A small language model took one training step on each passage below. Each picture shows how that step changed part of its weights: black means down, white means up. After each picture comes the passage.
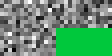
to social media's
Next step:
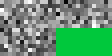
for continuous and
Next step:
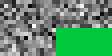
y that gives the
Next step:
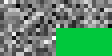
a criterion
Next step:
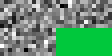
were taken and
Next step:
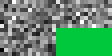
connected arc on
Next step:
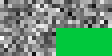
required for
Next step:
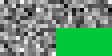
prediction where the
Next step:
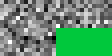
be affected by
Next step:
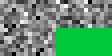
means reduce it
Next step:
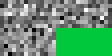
Dimensionality of
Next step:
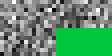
what you have to
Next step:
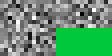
door één
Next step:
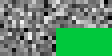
covered by
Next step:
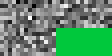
arbitrary field
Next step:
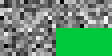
motivate them
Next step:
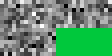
values of the
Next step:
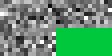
of this observation
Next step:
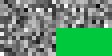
the calculation
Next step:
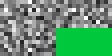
is proposed and
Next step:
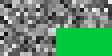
the land and
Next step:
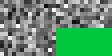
or a {\it
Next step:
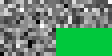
underline the
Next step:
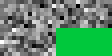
Some of them
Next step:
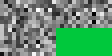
the present findings
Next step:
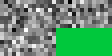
the study,
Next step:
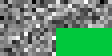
who understand their
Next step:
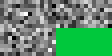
a record based
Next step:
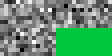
by the open
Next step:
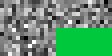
$\gamma$ in
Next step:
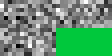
for an even more
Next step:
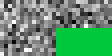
6 Monate
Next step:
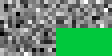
to 4th
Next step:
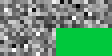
effect is in
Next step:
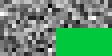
of educational
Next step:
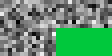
between two different operator
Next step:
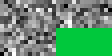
the value of the
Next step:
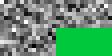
context of simple
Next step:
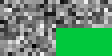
up with new and
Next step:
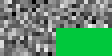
mais eficaz
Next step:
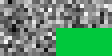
it integrates the
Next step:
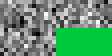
There are many types
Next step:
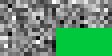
as the product and
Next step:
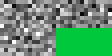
tanto, os
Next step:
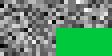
DL. In
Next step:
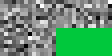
han sido
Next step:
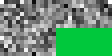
reason for the
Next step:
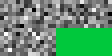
machine learning
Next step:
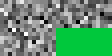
at different rates
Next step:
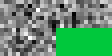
ethics and
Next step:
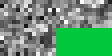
that, for an
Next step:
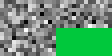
mais subtil,
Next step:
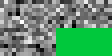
an example, let
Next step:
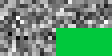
structure of the
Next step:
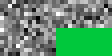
of stable
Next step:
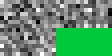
A, distances
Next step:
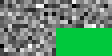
pasture plants
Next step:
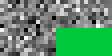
under stage
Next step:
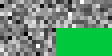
areas, the
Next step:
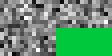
This is a significant
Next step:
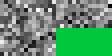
the severity of
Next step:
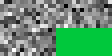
described in the
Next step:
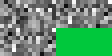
the theta
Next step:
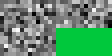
ecological and
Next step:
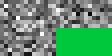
dated May
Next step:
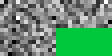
large vessel
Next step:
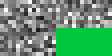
is not unique,
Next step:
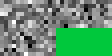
in higher education:
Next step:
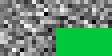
reduction in
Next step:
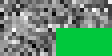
the circle of
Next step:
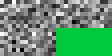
or voice and
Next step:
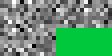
if and only if
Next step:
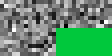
set of three
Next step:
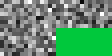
to construct a
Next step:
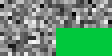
are endpoints
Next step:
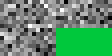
меди и
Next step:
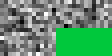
The purpose of
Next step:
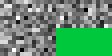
rise in
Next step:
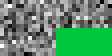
este important ca
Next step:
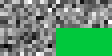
to evaluate
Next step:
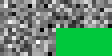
a bit
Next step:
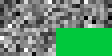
lemma for
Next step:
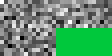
parameter in
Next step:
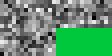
the type of
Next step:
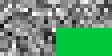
for the sake
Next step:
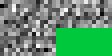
using Waterproof
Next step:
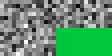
un corps de
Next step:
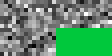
the unique solution of
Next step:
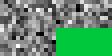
the variable
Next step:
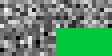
a is restricted
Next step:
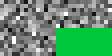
be described by a
